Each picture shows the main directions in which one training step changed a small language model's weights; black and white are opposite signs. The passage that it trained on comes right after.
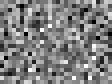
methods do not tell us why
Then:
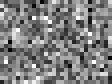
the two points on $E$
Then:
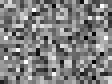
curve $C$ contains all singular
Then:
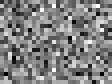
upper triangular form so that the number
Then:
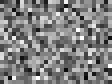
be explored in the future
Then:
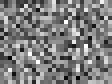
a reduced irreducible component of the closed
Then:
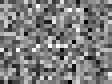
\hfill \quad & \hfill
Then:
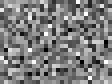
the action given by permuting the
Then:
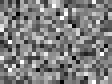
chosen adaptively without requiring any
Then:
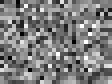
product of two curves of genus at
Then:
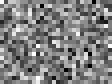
dealing with constrained systems and
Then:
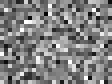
an basis \(e_{\cal
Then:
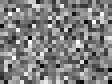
natural outcome, not the first
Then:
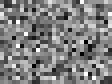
$G$ acts freely on
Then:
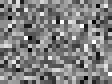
and interpolation problem at the same
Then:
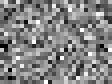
$E[\ell]$ is irreducible
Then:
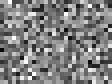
plausible but for which there
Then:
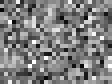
low-dimensional subspace in the
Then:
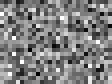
is a positive constant to be determined
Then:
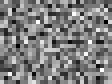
assume that $\sM$ is
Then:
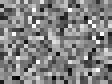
$A$ associated to the eigenvalue
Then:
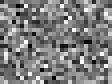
number of representations of $n$
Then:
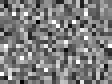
2$ there exists a unique probability
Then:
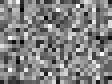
considered linear, all devices are
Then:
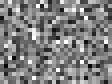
together with the color grading
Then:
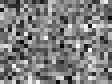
of the controller to smooth the
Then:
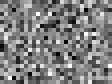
Goeritz definition of the
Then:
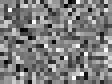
checkpoint achieving the highest
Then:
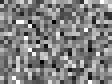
algebras and coalgebras in monoidal
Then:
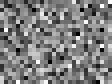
a singularity $Q_1$
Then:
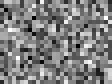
they are two dimensional functions for
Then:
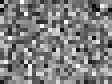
as in (1). The first
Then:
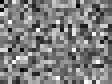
arbitrary, irreducible curve $B
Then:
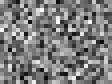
In this section we shall prove uniform
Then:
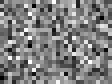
higher dimensions, there are precisely two
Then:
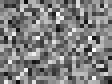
respectively. $\Z_n$
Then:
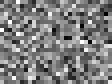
weights, JS-nonlinear
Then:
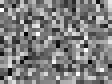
these infinitesimal deformations, there
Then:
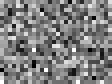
sequential selection of optimal observation times in
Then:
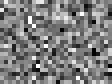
$k_i$ to the
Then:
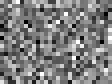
we recall the well-known permutation
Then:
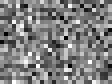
place of Lemma 2.3 by
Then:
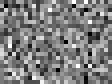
case. In the first one
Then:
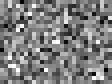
We will review those notations in this
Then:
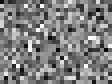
radially symmetric, and the effect
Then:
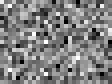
Adaptive switching during a
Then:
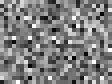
3$, such a minimal nontrivial finite
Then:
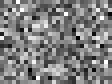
$2p$-conditions, and
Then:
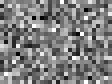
such that integral manifolds of $Ker
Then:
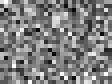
with $M+1$ vertices
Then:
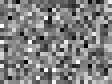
the framework of, or parallel
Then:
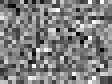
the VEM flux $\uh$
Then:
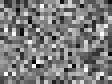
bounded by $K$. Therefore the
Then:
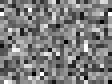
starts diverging, the
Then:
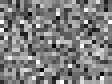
conjectured to exist). Indeed,
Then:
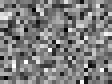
$x \notin D \cup
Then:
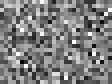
the head of a vector
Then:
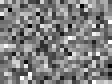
idea is to replace the conventional
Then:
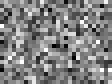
is a full rank matrix then we
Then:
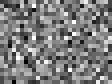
orientation. Then $S'$ is
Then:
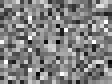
to its first and second homotopy
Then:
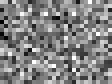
Related Topics},
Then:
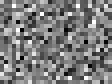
numerous previously known models,
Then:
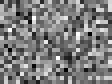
polynomials on the unit circle that are
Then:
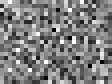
for each $X\in
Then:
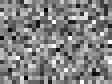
\geq \gamma$ for any
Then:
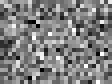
If $\underline i=\emptyset$,
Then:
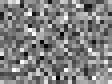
CRAIG needs two times
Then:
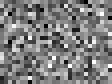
Nevanlinna characteristic.
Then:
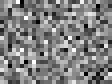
but also especially it could be used
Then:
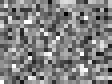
we need series expansions, for
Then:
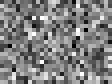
two parts, such that the number
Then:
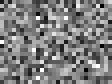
Cauchy problem, and in a parabolic
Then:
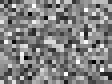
1,$ and hence there is a
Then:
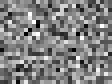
Jacopo Bassi,
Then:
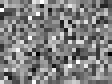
to the conventional DL and
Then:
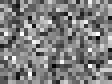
to maximize the number of edges
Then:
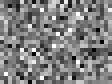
which made the algebra too hard to
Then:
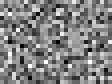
standard idea in finite state machines
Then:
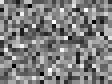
Lagrangian \begin{align}\nonumber
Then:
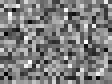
same orbit. For that one needs
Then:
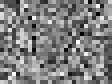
the condition on the number of generators
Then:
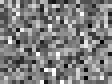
in this distribution was quite small,
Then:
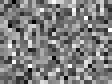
the following holds. % %
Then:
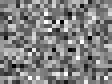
\bf TS & \bf
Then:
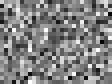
yields that the sequence of subharmonic
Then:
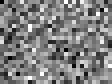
application for the Trojan
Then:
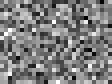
for \ \ x \in E
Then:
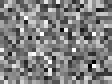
discrete curve $c_d
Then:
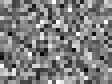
called {\it cubical} if
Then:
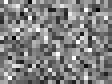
In the case of the liftings
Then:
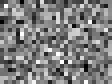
were obtained by Suetin
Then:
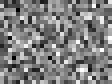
that the above (with the monotonicity
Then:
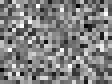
manifold of nonpositive curvature such that
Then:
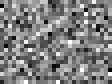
following the same pattern as the
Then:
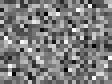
even a week. The
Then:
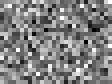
length~5 using the basic elements
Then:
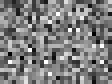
the known asymptotics for Bessel
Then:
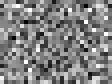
steps. First, note that
